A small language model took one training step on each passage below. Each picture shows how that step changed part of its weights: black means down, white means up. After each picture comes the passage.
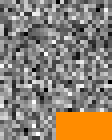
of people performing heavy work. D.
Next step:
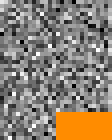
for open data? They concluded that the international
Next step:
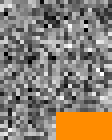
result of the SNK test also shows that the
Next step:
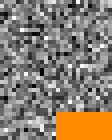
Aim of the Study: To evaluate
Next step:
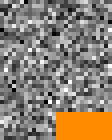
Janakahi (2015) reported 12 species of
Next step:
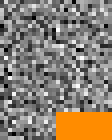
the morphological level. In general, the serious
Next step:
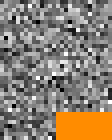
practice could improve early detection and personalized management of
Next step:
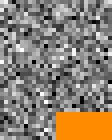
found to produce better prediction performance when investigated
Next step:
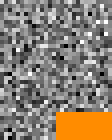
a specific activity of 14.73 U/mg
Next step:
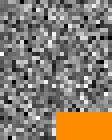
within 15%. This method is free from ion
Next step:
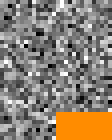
result, in November 1936 there was an
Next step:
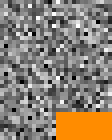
Fig. 1: Configuration of
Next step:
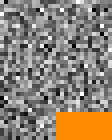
promptly before a judge and shall be
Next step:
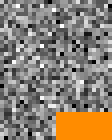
1: TOF MS ES+
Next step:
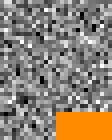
recall of 99.35%, and F1 measure
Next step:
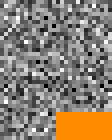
motility and become metabolically active
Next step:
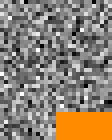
patients with *BRCA2*-related
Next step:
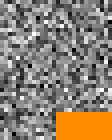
and inclusiveness, as well as being policy
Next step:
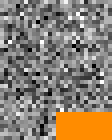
has not occurred in the geographical sense because
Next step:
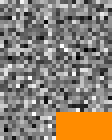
learning through – guided experience on cognitive
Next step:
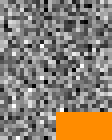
that a step execution does not coincide with a
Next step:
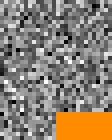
its component patterns, and select connections to the other
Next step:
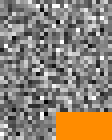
In order to enhance torque density of pure
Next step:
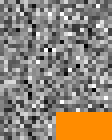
the distribution of temporary disability cases in
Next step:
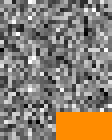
issue is positive and provides practical assistance to scientists
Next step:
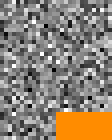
results were found to be 99.93% ±
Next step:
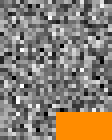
as well as those excluded and the reasons
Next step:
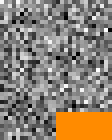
the thickness of the shell. Several
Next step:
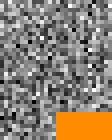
in fresh concrete. As garbage management
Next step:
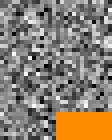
0.1 M ZrOCl_2 solution in
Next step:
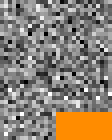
bubble; echo chamber;
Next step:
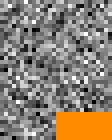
countries are quite different from those found in developed countries.
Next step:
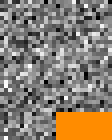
Weed control is a critical factor for successful
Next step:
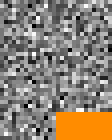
for iteration 2 Fig 4 IMF First
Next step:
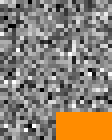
can be viewed as a means of creating a social
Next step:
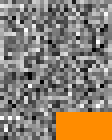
the laminate was manufactured, it was
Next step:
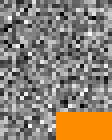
Visual explanations from deep networks via
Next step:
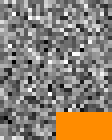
generally occurs within 24-72 hours following the addition of
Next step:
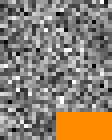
was to characterize the possible available tire
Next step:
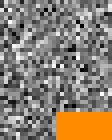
state of fear to the victim or to the
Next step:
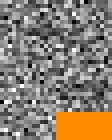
= \emptyset \text{ and }
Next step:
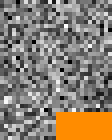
consistently. Census obtains information on literacy for
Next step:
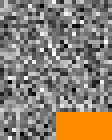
investigated the impact of participation in the high-value market
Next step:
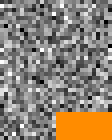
they work, but most importantly why we need
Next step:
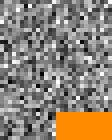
the 2nd grade, and the curriculum
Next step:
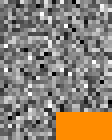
placed at the edge of the cards for this
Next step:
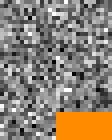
supposition also captures the importance of location, as
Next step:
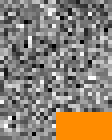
part. Then voter scan the QR
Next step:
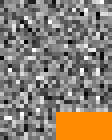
acquisition. Supplementary Material
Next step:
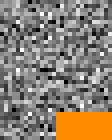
CCPs have shown promising yields during the
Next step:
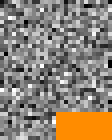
Brackets indicate the critical values calculated by
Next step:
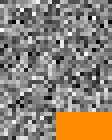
collagen was extrapolated using standard
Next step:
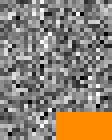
process will be less of a priority.
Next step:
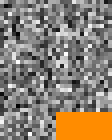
enhancing pedagogical strategies and student outcomes.
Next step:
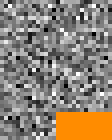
ABSTRACT Soil fertility issues have
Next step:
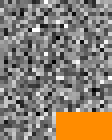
records in training dataset, which may make classifier
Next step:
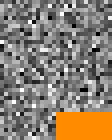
using students' alternative conceptions derived from the research
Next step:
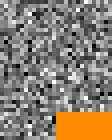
and their ontological status is of growing interest in many
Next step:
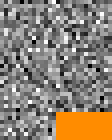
modifications by combining with Chinese culture and
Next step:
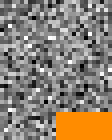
(10) Meat Products along the value
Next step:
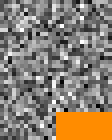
gaseous aggregates.[5, 6] A
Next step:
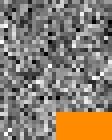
startup/business/data community - Some
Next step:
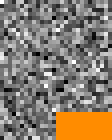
of electronic service quality; Systematic literature review;
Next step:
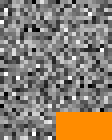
coefficients are functions of the evolution of the
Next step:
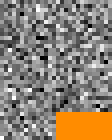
a systematic literature review on what enabling technologies can
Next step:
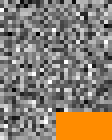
the bus of PC side interface. We chose
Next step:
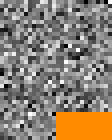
industry in Uzbekistan.
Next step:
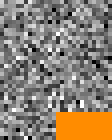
K-562 suspension cell line of human
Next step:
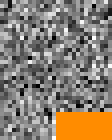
in the main study are available upon reasonable request to
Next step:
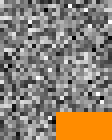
solutions and small/local farms could be provided
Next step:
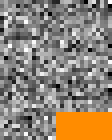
phenylketonuria. At the
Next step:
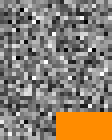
using a scale from 1 to 5 with an increment of
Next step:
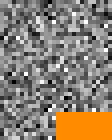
way. Thus, these institutions remain working parallels with
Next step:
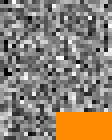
[43]. The DSC thermograms of both,
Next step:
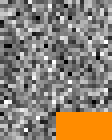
and categories. It contains 2 themes with four
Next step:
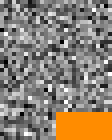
accuracy and lower computational complexity, making it
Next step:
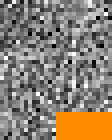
Hopkins (2014) explains that
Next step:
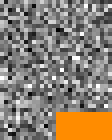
a bank. In general, the level of an
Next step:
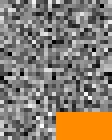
on a significance cutoff ($p <
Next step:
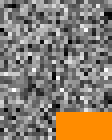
mean square error (MSE).
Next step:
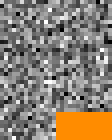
inclusion criteria were: 6 months to 16 years, and
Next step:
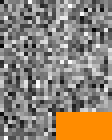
one's region, country and the peoples of
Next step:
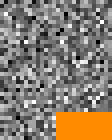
viewed from a more holistic perspective. Scope
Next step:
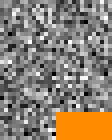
that for an employee to be truly
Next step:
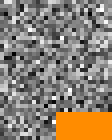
by the chiller's operation load sequencing based on
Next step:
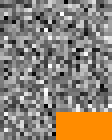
4. *Sparganophilus
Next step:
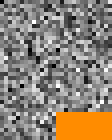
the same size (60 nm diameter). The
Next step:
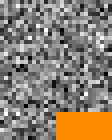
of reflective problem solving and prefer to consult
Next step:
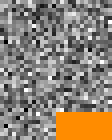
using modern technologies. This improvement is possible since some private
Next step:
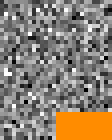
renewable source of energy. The two leading
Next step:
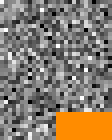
different reaction tubes and the pH was adjusted
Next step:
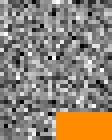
+ 60 th post implantation day Capsule +
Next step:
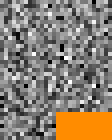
study, the effect of pH variables, pollutant
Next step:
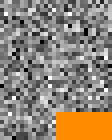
bridging tow debonds from the
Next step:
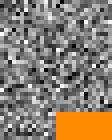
that start in different places, including the
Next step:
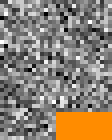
with its use. Such positive attitudes are
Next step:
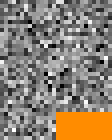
to satisfy the safety levels at SF3
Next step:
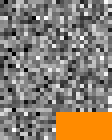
introduce free surfaces that do not exist at
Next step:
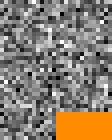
goodness of the results because of the mechanical stress
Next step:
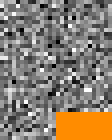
“From novice to seasoned
